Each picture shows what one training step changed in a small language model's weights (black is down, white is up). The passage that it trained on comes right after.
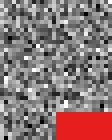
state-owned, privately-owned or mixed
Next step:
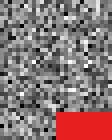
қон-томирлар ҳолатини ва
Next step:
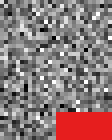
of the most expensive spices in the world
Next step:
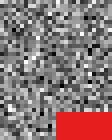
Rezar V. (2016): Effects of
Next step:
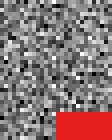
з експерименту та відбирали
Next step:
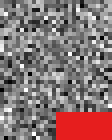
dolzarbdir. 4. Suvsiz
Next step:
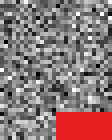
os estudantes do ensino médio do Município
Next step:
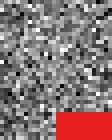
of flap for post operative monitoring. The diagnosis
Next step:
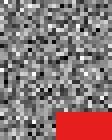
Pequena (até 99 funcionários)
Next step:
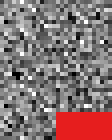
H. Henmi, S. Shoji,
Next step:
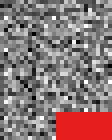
enable directional and interactive improvements in
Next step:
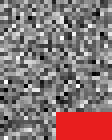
In view of development of suspected cord
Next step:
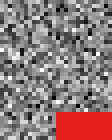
₃ mixture) (80:20 by weight)
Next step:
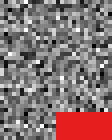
elementary to junior high school. Most participants
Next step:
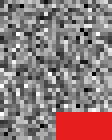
as the equivalence between the existing models and
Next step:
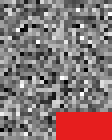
susceptible against major insect pests.
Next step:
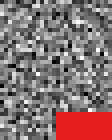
этилган эртак ва дostonлар
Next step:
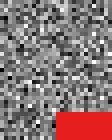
самооценки, что становится
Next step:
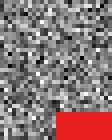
moment in Western Australia's history.
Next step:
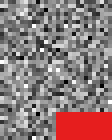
o'qitishning zamonaviy innovatsion texnologiyalari
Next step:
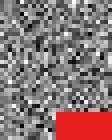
participants were adults, they asked themselves
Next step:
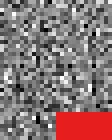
la misma parte VI, el artículo 36
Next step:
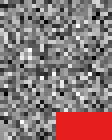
activated clay or natural pozzolan
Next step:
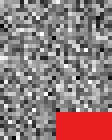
includes factors that are outside the loci of control of
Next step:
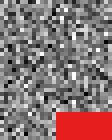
the formation of azo anion radical complexes
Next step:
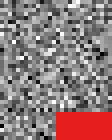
According to ASTM [2], standard classification of
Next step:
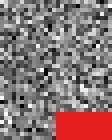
as a person capable of "normal"
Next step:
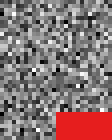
echte Gesprächs- und
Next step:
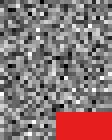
is however important that finance pathways for the sector do not
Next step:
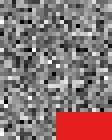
para país. Contudo, algumas
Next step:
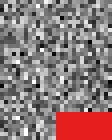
ta'minlash va shu orqali ijtimoiy-iqtisodiy
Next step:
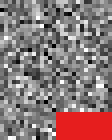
Sig. (bilateral) ,314 N
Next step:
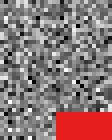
improved detection capability and positional accuracy; for the
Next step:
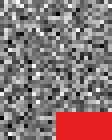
A competência, as medidas de fiscalização e
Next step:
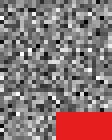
la BID (Banque Islamique de
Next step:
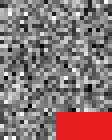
*American Economic Review*, no 75
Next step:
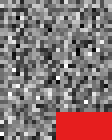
på 2,5 kilo rent gull.
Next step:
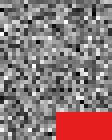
описывающими состояние предметов
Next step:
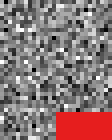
was better to create a removable structure, using implants
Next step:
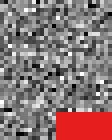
Бахтиёр Режавалиевич
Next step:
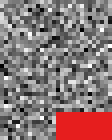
of formulation, enhanced gastric residence time,
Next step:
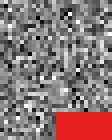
goods for the remuneration they have sacrificed
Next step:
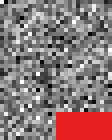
соответствии с цифрами;
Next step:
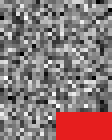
of maps, with the goal to identify the
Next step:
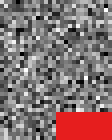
M. S., & Bernabucci, U.
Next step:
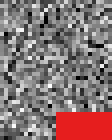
living area. The other cultivated method to
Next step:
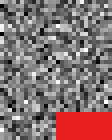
¹ Dipartimento di Scienza dei
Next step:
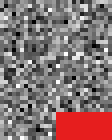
epiteliais secretoras da
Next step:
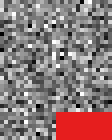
VR devices has been developed considerably including
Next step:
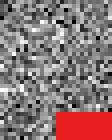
machine learning. These methods possess some important advantages,
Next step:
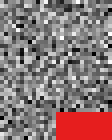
considered as visually lossless. This is the challenge
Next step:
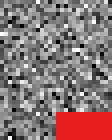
aylanishini noto'g'ri
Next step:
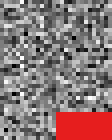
va metodlarini aniqlash asosiy masalalardan
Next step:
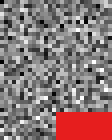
is the active and passive voting right, especially the
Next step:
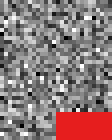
amount of water 0.065ml/inject is
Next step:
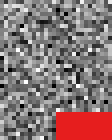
all planets move in ellipses, with
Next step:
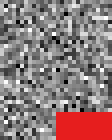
used in place of chi-square tests when one
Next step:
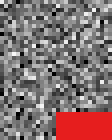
C., Horton, B. P.,
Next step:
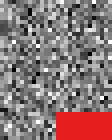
Das Gotische Haus und das
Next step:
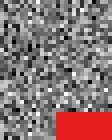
potentially leading to the abandonment of new
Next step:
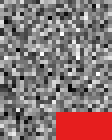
fraudador, ela tem caráter
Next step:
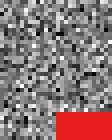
magnetic phase I at $T_N =
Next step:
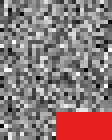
Development Corporations (SIDCs). Above
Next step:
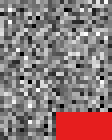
свойства включают следующие
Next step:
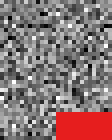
освітнє середовище в
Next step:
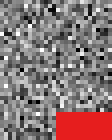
equation $C=MA/1000$, where A is
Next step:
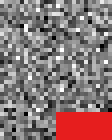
to the cleaning of the environment. 6.
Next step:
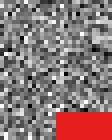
CSR (0.087), demonstrate positive
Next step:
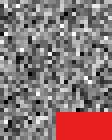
Ushbu ko‘nikmalarga muloqot,
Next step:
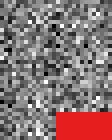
психології; сприяє розвиткові
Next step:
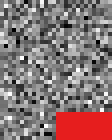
topish ilojsiz. Axir,
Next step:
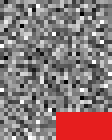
vitro* import is performed by incubation of
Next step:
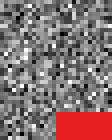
landscaping workers' duties, assessing
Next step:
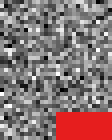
of the joints leading to joint damage, a
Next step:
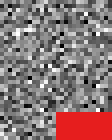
each column denotes the standard deviation.
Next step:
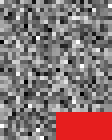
Upper Guadalquivir Basin.
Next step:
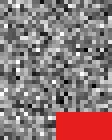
conditions of performance. In this approach, the configuration
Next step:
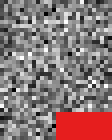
is affect Tax Aggressiveness. 2.
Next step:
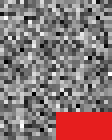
pour une efficacité de l'aide
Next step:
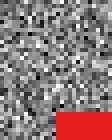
(c) can the fragmentation of standards across
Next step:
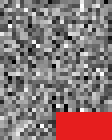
та особливостей об'єкта, на
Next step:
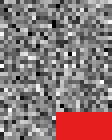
“Inson kapitali” kategoriyasi
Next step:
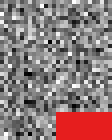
WV decreases due to an increase in
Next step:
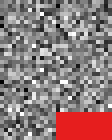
Scientific and Technological Research (TISTR),
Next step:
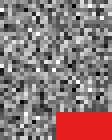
яка включає алгоритм
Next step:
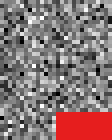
analysant les activités englobées par
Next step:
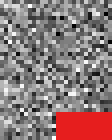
ophthalmology. The results of this study
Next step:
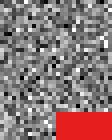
plant material after it had been packed in a
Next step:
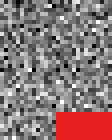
granularity within the EU it is not,
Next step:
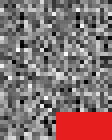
chevron nozzle geometries has
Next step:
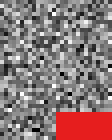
campaigns on COVID-19 protocol
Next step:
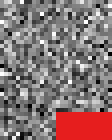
Southern Scientific Centre Кавказский
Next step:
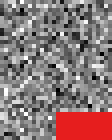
biliary system (BS). The function of the
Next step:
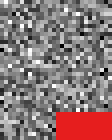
Distances The Hausdroff distances are
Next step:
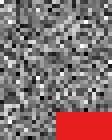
probatsiya xizmati, ta'lim
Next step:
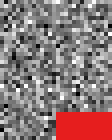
revocation is handled. For this, the approaches
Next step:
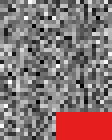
reflection on new forms of corporate behavior, emotional
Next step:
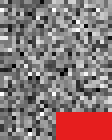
is a target which requires an x-y-z
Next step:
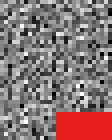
Германии, Израиле и
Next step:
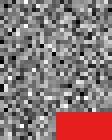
рынке предъявлялись требования
